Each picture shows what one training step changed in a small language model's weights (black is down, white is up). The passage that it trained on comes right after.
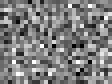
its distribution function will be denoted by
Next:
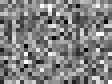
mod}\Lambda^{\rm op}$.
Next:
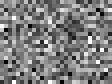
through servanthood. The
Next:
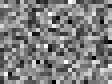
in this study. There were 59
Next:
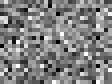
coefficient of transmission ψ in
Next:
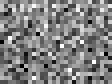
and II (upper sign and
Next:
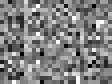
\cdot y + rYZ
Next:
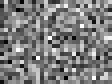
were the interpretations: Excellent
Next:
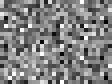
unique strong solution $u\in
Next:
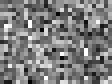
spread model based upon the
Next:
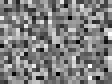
community, its lack of coordination in
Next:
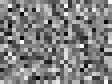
cusp, i.e.
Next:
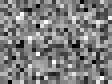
\psi := \neg \phi
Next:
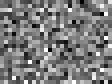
the definition of conjugacy due to
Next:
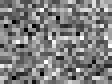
the likelihood of a VEI 7
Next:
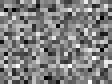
resilience within the cultural system.
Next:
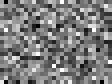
involved with scientific developments.
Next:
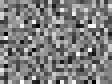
в новому
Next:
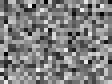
application of various teaching methods. They also
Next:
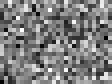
Initial cloud release:
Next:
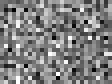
help of the increasing sequence of
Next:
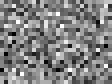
an online bibliographic database
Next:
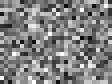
is negative. The example is an appropriate
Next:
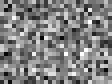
food waste can be crucial, as their
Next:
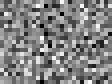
homotopic to $h_m$
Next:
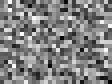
learning offer, whereas information on content
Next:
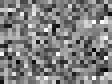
is a generalisation of this: \\
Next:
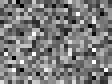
aqueous electrolyte ·
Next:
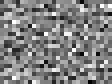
to the application at the expense of
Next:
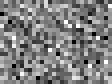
differences between the length and branching of
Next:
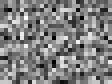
of participants in the survey is 29
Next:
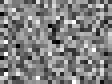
efficient algorithms for solving the associated Newton
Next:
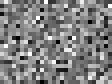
subset and the map $x\mapsto
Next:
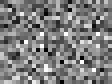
a flexible rotor supported by
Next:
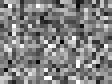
that $\xi\otimes \pi$
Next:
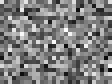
for object detection classification. Tiny
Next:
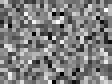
usual Schr\"odinger operators,
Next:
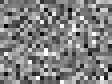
advent of fire occurrence,
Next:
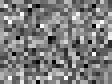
\Gamma N (H \cap
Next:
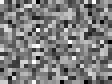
protocol for mobile ad hoc networks.
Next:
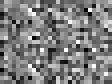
employee progresses over a period of
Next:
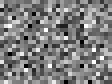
is no complete agreement among science educators
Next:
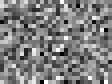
polynomial in $\{f_{\lambda}\}$ and
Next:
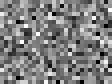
water body and its surroundings.
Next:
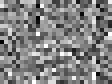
are continuously providing new opportunities and
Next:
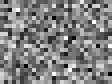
It regrouped a number of
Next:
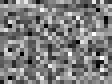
$$ \end{definition}
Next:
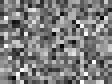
associated with morphisms $\phi :
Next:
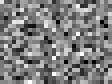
on mathematics. Succeeding
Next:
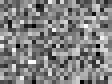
complementary information on surface morphology,
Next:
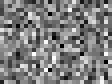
identify and map near real time land use
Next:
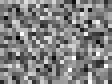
all } m, m' \in
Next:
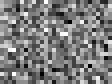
allegory are far from common,
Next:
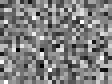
these nodes are connected via two converse
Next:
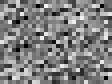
to the theme of the course.
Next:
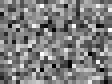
0\leq i\leq
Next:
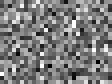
1: Descriptive statistics of the
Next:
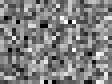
&\quad +\intDt
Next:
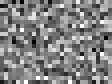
Patients were managed with or without
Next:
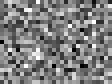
influenced outcomes significantly. Elective
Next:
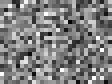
in any direction to be taken as the
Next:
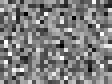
each dimension to yield a 100 ×
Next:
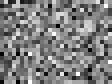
we recall and explain this.
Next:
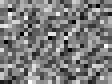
is a cubic over the function field
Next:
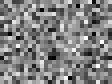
reflect the complexities of
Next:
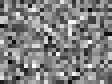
remains at the heart. We call
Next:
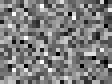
17.0 computer and statistical software.
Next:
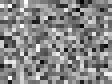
and $A=O(\epsilon)$,
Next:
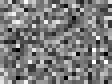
and sustainable investment timing in
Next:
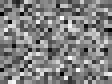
community health nurse to in which their
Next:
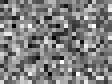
changes in the North African
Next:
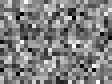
Hitchin pair which corresponds to
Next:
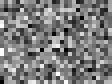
of our times? One of the
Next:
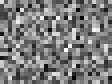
of ICT for repositioning
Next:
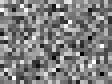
By the results in Lemmas
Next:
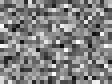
conducted a survey to access Ebola
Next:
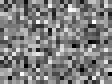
dimensions for construction workers was analyzed and
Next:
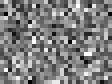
Physics. The investigations on
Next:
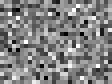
discussion/debate involving all the
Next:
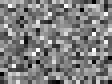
Kgs. Lyngby,
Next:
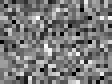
ChMot})$. \edfn
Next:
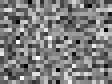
its columns is a simplex of
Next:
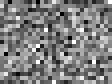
subset of non-Hodgkin
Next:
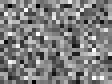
drought-associated growth
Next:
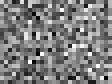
potential collaboration in showcasing the
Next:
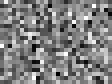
this section, the synergy of
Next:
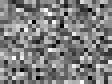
revised and accepted 30
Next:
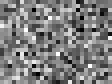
of female teachers. Similarly, the path
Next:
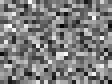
be localized around a topological component of
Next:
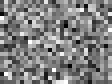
chain ring is an elementary divisor ring,
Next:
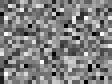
to data [11]. The
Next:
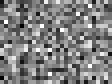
Recall that there is an exact sequence
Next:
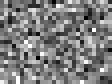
were approved by Institutional
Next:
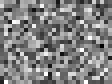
where in the third equation we have used
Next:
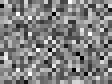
As shown in Figure 3, mean wind
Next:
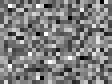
to. PQ problems such as
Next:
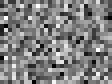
harmonic maps is whether one can establish the
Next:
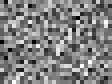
réels clos} Nous
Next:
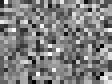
one of the optimization techniques that is
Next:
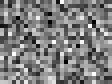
have emerged within Kenya with
